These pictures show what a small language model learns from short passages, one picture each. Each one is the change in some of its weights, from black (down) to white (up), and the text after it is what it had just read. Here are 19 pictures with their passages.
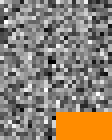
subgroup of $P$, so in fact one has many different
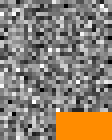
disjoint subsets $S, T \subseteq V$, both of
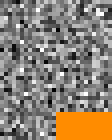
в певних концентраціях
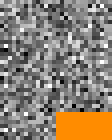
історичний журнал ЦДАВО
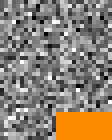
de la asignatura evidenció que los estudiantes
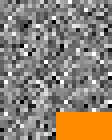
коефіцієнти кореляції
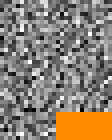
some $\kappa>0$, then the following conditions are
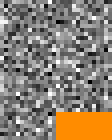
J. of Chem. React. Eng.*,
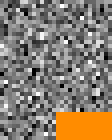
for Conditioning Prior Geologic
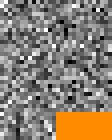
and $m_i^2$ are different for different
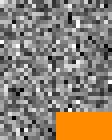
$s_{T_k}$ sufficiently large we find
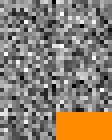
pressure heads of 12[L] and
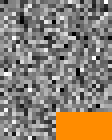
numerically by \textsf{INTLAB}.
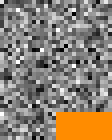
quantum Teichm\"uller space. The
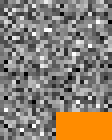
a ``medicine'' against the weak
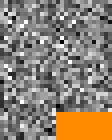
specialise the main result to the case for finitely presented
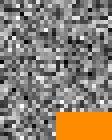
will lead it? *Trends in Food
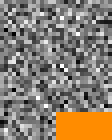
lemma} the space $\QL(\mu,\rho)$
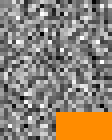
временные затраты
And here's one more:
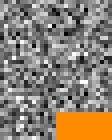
и здесь: Литературная и
